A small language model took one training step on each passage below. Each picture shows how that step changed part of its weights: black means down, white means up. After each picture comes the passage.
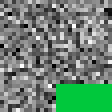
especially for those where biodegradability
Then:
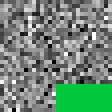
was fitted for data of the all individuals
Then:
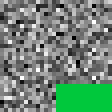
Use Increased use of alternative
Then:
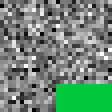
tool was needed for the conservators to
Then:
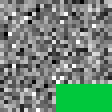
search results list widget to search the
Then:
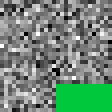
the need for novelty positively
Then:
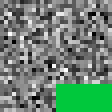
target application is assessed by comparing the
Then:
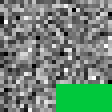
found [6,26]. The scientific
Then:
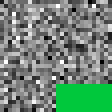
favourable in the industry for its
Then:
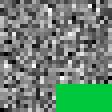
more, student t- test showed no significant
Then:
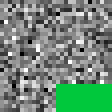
may occur. Most importantly the production
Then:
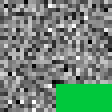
It is a struggle to gain control
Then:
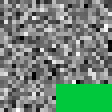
identify the reasons that led to
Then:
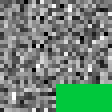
P 364 Table 3. Average values
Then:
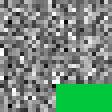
*Journal of Personality and
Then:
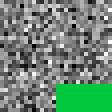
showed that the control colour chemistry
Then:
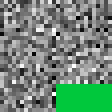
odds ratio (OR). It
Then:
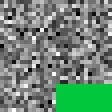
T, Muthayya S,
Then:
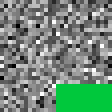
mm. 3. Results and discussion
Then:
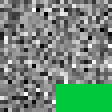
dash-dotted line), thermally
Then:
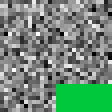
of 190 °C for this class at
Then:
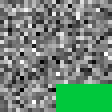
are read, that information will be shared
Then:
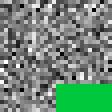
dominator chromatic number in
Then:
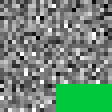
Possible fertilizer
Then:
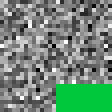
activities of human experts were used to construct
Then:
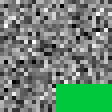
6.9 Gastritis 5
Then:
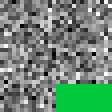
simple step-at-a-time
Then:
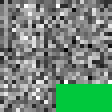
and adaptive response rate exponential
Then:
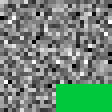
group, hyperestrogenemia during
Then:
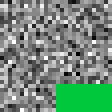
in the slope of the desorption curves
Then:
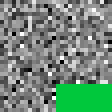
is of particular interest. At the initial stage
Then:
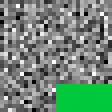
play in energy transition towards carbon
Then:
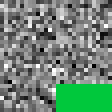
revealed that conflict resolution was ranked as
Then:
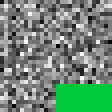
and polycondensation reactions.
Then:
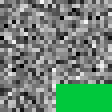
T + \sup F \leq
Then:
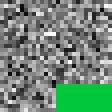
Receives a Diagnosis, and
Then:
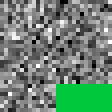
for buffalo milk
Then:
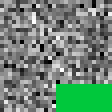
Mackenzie Delta with values
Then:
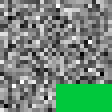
the language through which all other subjects in the
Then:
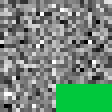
sample test as big as Sig.
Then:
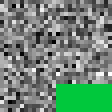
mentioned aspects in the stakeholder workshop.
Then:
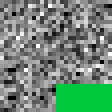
KLEEMANN, K.
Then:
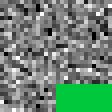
< 5 μ g/mL, active
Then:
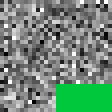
or exceeds the desired step
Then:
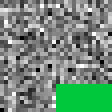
following would improve the quality of the paper:
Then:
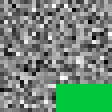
transform infrared spectroscopy
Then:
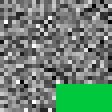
increase the risk of corona virus
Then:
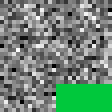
research and innovation theory, this study
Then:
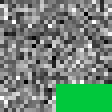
that though housed in one country,
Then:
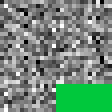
ISSN Print:
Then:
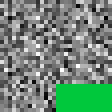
the main focus for innovation activity in
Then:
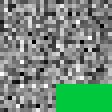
author's struggle with identity.
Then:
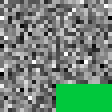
how it can become an attractor for
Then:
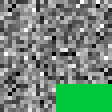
amplification by positive feedback loops,
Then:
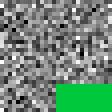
other academic award. The material that has
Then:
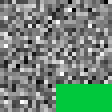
to that of Q_3 . In particular
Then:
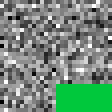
their preparation from I involving acid
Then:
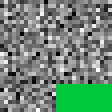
description of the work performed in the framework
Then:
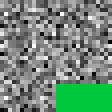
limits the size of this increase.
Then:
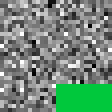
enthalpy values.
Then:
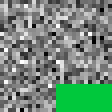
of the pathogen from old vessels
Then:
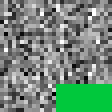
integration of Artificial Intelligence
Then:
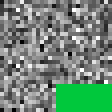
Declaration and complied with
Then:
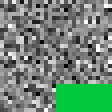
Anjasmoro variety production
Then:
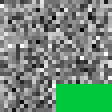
from three replicates 4. Conclusion
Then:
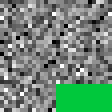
sources, see (NuScale
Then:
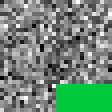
Dosha*, and improving
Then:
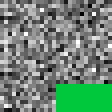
use of existing water resources, updating
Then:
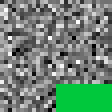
Insurance (NHI)
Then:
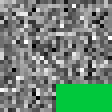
surveys in Mongolia have
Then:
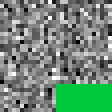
urban level in a case study,
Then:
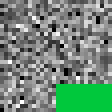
May 2024, [Southern
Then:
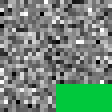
device to realize their own interests.
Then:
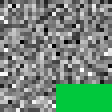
labelme⁸, a graphical
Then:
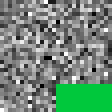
can exploit laziness and
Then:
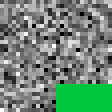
only from disaster victims,
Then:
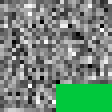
and Medium Enterprise
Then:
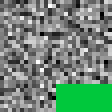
Global feedback coefficient $D =
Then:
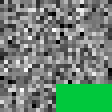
preferred since it led to higher
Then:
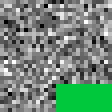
Hydrophilic Rectangle
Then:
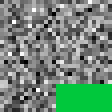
caused due to ligand field. Similar
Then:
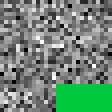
predicted by a relatively small group of
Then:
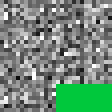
Research Center, funded by the European
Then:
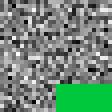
bank is shifting toward
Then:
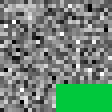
while also simulating them. The project
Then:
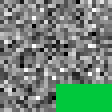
citizen scientists with too many
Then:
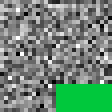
with higher arousal ratings
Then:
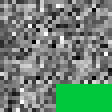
to provide solutions for local governments that address
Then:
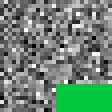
positive value of G^{*E} shows
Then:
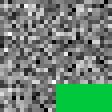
and compute requirements increase with model size.
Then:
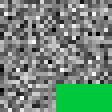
the overall retail inflation index.
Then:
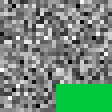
segmentation can be obtained also by
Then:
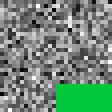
an ellipsoid where a
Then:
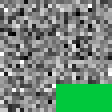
it was the unique target domain of
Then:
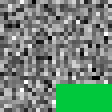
We are troubled on every
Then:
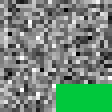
properties of these spaces. the terms
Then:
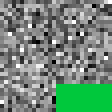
schemes were used in an effort to
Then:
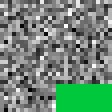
the theoretical one. 2.2.
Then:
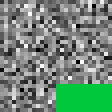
and get involved in the discussion
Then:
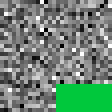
the FC performs equalization to
